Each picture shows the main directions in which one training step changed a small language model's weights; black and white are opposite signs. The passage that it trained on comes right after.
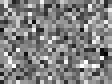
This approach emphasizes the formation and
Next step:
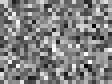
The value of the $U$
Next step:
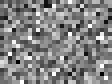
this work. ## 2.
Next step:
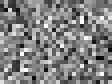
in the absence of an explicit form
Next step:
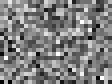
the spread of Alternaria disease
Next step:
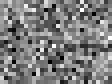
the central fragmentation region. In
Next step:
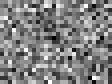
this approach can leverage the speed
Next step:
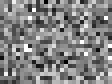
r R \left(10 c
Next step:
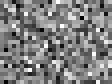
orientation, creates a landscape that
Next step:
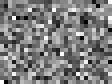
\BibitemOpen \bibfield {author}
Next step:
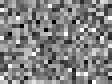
improve model predictability usually requires solving
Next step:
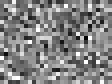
or a related language. English,
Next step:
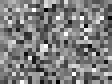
the $2 \times 2$
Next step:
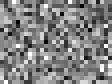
Excluded $M_X
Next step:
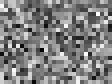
in large part to country-specific
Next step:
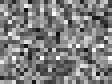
traced back in the era
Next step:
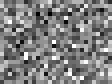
due to its simplicity. The
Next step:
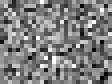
All the measurements were made in
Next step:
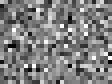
ontology building process.
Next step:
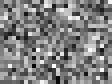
this \emph{did}
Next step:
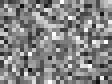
summarize the RE (in
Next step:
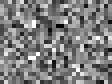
source and $w_p$
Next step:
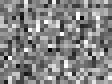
fluid dynamics (CFD) modelling
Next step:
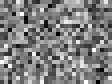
of mostly straight chain alkanes
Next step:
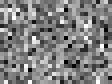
literature which has consistently shown that
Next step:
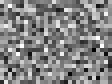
domain and thus increasing once more the
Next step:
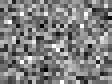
and iTHEMS projects..
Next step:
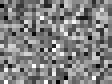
terms of both positioning accuracy and
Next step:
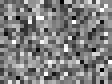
important role for the mass modelling of
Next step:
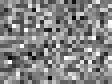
cavity as well as changing
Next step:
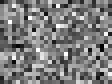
\gls{mlp} over
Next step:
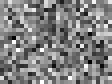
the effect of the redshift is
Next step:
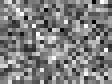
different aldehydes in
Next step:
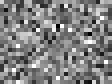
mixed traffic of human-driven and
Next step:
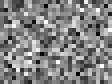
hosts and the emergence of
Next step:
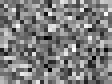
collectively as a single magnetic
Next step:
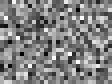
difference in TSH levels between
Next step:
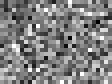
t-tests. Also,
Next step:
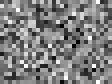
10 attempts per LLM.
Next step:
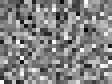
vast percentage of the population has
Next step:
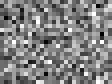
features, historically established
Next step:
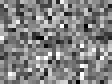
recognition model and propose a novel
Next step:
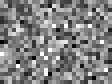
there were no statistically significant differences in
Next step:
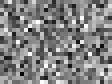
clinical parameters like plaque index
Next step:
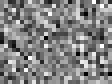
provide a clinical reference for the
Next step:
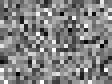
stresses. This paper concludes
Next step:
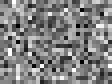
H. Cs More over three
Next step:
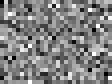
\right| \right).
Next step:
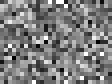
of the substrate at operating
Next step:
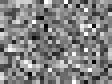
of post-interventional
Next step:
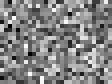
of the Poincaré beam
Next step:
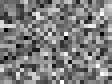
sizes in dogs without and
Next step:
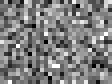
spread through them: calls by
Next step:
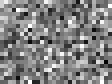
higher education students. As a
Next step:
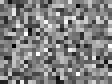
prepared according to Hseu
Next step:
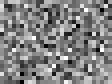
that the counts after the first
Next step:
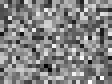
normal individual, EoE,
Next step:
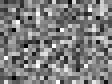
design. Wherein,
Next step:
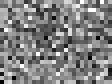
theme *Heritage to
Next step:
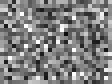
and opinions expressed are those of
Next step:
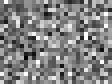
BONE TURN
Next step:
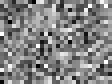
$\Delta$, summarizes the
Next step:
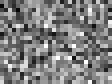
in a continuous field distribution,
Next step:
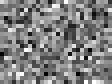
from EDR3 within 45
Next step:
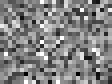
spin currents and boundary conditions.
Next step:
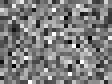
a priori}, all quantum states
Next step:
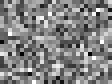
growth. However, there is a
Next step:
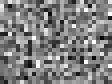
that the works can be continued
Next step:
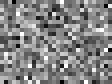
et al.\ for males
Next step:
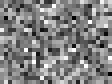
those obtained from the alternate
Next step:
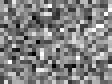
RSSI values) derived from
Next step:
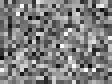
listed in parentheses.
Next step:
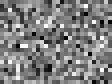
in {\em data-driven}
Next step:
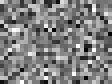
of the Brillouin
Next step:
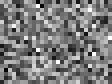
buildings domain, a vertical setup
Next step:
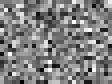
function by one of the methods of
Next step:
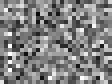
structure functions are suppressed by the
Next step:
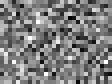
provides a robust framework for studying the
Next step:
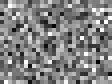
are affected by the soil behavior identified
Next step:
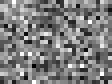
B-star. However, an
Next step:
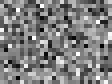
standards in a controlled manner that would
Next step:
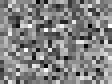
A much more direct way to read
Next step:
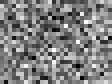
condition is determined by $C$
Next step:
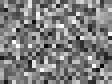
breakpoint, double click on
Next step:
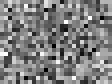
the most common misconfiguration
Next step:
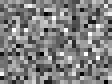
Drugs NS Not
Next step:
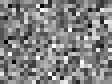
95%, highlighting the accuracy of
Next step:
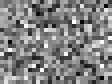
it sits right on the
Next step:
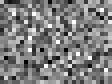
used to assess the nature of
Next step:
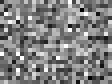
& Wong, B.
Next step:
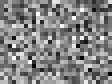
behavior of the detector, not a
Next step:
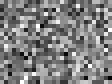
oriented $0^o$
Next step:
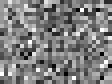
the research. It can be suggested
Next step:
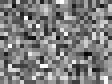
. Then the pair (f,
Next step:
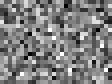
tools and workflows that can use
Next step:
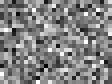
discussed below in Sect.
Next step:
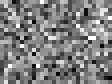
From a public health perspective, CO
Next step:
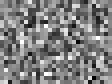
responsibility (Hill and
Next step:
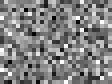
consistent with that expectation. Results should
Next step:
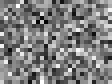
strain rate or impact velocity increases between
